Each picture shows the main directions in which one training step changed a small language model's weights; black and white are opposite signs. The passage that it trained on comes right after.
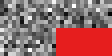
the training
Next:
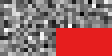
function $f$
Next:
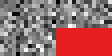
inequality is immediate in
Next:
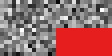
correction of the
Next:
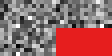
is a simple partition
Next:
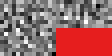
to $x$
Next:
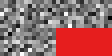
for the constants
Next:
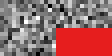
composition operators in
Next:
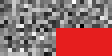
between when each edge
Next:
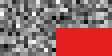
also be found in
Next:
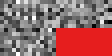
Let us compute the
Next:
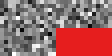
all elements of
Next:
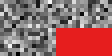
Y)$ be a
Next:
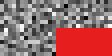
due to the
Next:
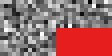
function $f
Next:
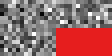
the infinitesimal
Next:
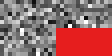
Moreover, graphs
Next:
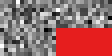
of the same order
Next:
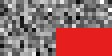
the same law,
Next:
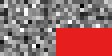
\ \vdots\
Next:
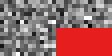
We start by solving
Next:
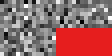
= (\mathbb
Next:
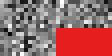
sense, the
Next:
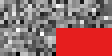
on a given compact
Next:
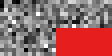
stochastic Ito's
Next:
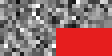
following best known
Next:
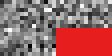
its adjoint operator
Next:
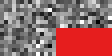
into a product of
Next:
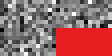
the initial condition
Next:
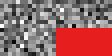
with resulting random
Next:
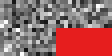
equations of \(
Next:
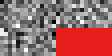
element formulation is
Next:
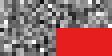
matrix elements read
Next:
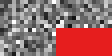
boundary problems, it
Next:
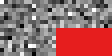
hence, by using
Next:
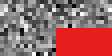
a subalgebra.
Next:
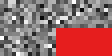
both numerator and
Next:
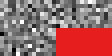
in this curve is
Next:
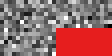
We still suppose
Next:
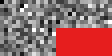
If \( p
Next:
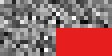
theorem allows us to
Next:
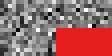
the purpose
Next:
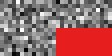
of bounded operators)
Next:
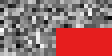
bounded (bounded and
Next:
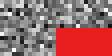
given. Define
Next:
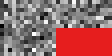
speak of the
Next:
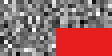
modules will be
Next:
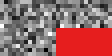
reflection might
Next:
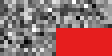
the fused
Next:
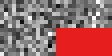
to generate a
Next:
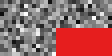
$m \in
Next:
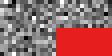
addition, one could
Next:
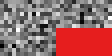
when we change
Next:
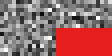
by other distinct
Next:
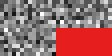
on Property
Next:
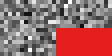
In the situation
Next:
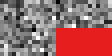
is not contained in
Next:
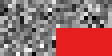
the superalgebras
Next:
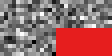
by the black
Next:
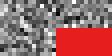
a Poisson
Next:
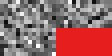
length of the maximal
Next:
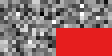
\proof It will
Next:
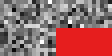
R : a
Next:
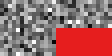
the set of
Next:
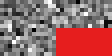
sequence theory.
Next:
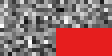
accordance with
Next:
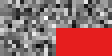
remainder of this
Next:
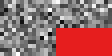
the coordinates on
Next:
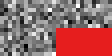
the inverse of
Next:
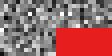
denote the cone over
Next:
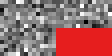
\infty }\int
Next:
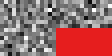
be minimally
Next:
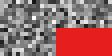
conjecture made by
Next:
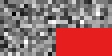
If $n
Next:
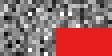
denote the second term
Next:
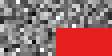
easily obtained (by
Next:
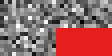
bound is obtained by
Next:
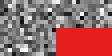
the behavior of the
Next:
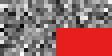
the eight lines
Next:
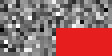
the author provides
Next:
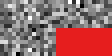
case of surfaces.
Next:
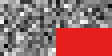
positive definite on
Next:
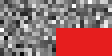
The third section
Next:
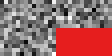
follows: $\nu
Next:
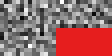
smooth $v$
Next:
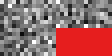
regarding the
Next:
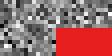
main results are the
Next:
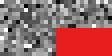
{\mathbb R},
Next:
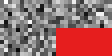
universal determinant
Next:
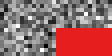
is an invariant measure
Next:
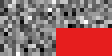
the equation is
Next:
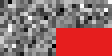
the generic plane
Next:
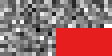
in $\Omega$,
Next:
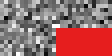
apply smoothing
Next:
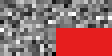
By adding the
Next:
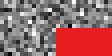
exactly $m$
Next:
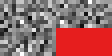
to consider the
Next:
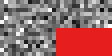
not explicitly
